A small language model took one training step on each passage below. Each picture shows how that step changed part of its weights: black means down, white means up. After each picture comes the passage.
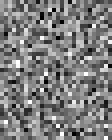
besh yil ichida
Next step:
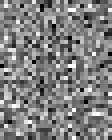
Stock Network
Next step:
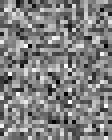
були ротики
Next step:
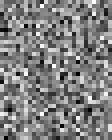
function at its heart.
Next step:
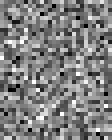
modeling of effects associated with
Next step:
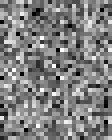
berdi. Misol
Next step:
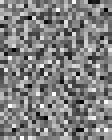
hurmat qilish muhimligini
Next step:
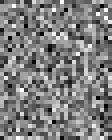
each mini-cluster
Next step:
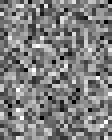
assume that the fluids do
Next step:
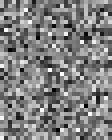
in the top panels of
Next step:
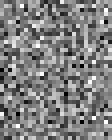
tempo até seus
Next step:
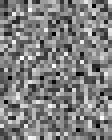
increased shrinkage
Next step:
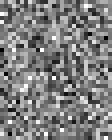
the hard scale was estimated.
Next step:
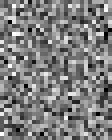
any \vsini\
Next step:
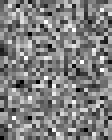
достоверно не
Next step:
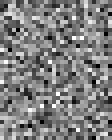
disc centre with a radius
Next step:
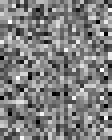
по экологии. –
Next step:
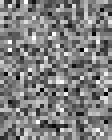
of Science Education and
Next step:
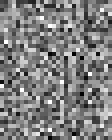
row, there are in total
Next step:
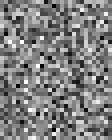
meeting size is larger
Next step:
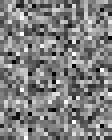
навичок у
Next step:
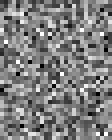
sequences increasing as the
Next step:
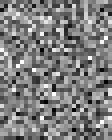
consider $2 N_{\rm
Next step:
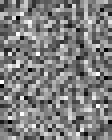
is an evaluation system structured
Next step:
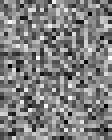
xotirani rivojlantirish,
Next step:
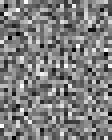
tarmog'i va
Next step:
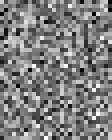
responsabilité quant aux
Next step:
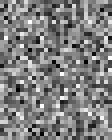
the trajectory of the
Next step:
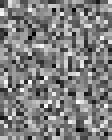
one final equation we introduce the
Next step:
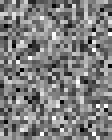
has the following properties:
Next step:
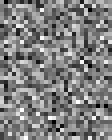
du numérique et
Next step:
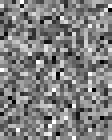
when shared between two
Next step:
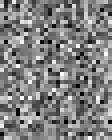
for teaching and learning
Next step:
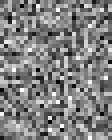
a constant as we applied
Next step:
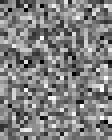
bir qator turlari esa
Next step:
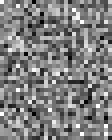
Без збитку
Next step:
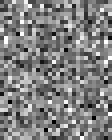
Schadelijk voor de
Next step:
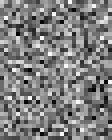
sifatida tutqunlikka
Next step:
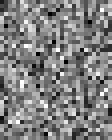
and magnetic fields. The
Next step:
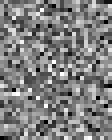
mass and Eddington
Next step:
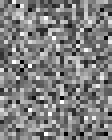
that they found its spectrum can
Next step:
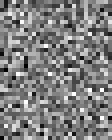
database, operated
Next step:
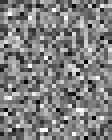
sin tratamiento,
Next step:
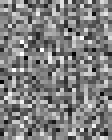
lug‘ati. I
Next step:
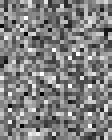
sampled. For the
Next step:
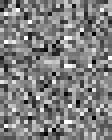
debe tener en
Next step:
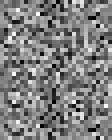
new testing samples.
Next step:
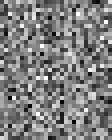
this study, no significant difference
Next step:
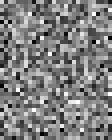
can measure the octant
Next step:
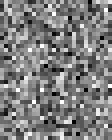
the MASE and
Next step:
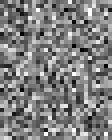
\neq 0$ contributions are
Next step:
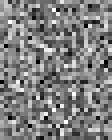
mechanisms. The three blue
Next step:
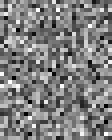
a compelling solution to this
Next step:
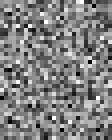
article discusses the Uzbek
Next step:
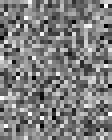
accretion disk. A
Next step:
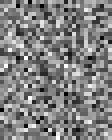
якою під час
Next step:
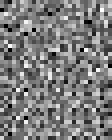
and, furthermore,
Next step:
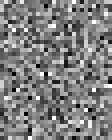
la généralisation
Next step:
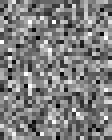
the order parameter has nodes.
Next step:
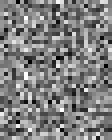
comparable number of data points
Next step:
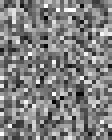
= Nn$) increases.
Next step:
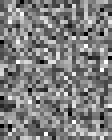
выбор сроков
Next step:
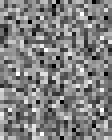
continuously growing function of
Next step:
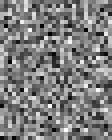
I wtedy ta
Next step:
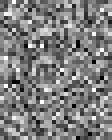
en la evaluación y
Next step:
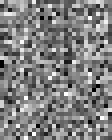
Kring (LC);
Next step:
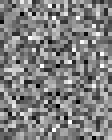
bertobat dan
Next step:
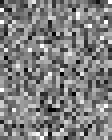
this case in the dominant
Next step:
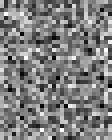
as the cutting edge of
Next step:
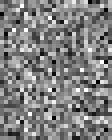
Probability host
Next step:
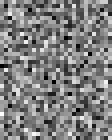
be deposited on the
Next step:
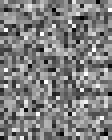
& Sohifah,
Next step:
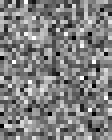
of energy model coefficients extracted
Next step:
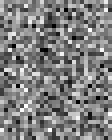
citizens and
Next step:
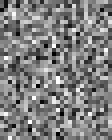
com mais segurança e
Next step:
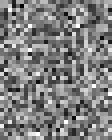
an insight into the
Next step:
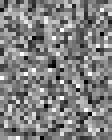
due to phase space constraints.
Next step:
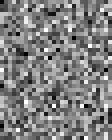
and $\varrho_0
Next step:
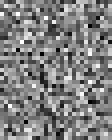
FRW spacetimes,
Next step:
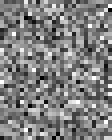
energy can grow when executing
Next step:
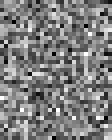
su consumo. -
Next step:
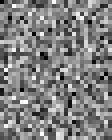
RI dengan nomer
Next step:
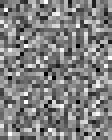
{\bf p}\times
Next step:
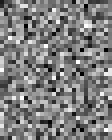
large enough for the lineage
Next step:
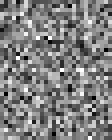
is not a physical solution and
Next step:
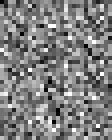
Then \begin{eqnarray}
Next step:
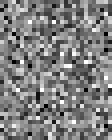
the LTE requires that the
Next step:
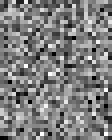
est dominante (un
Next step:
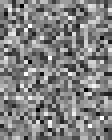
his insightful discussions
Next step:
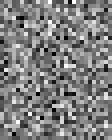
barcha tub
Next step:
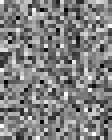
materials found to realize a
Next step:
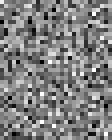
jarayonining sifatiga
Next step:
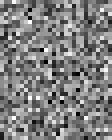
to reproduce the data.
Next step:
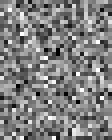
за необхідне
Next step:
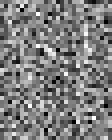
optimaliseren van de
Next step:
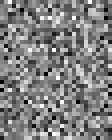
the corresponding order which are
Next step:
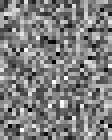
individual differences and personal
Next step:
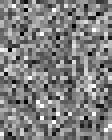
a pure leptonic
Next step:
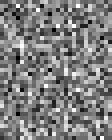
облагаются налогом в
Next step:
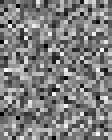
creciente interés es
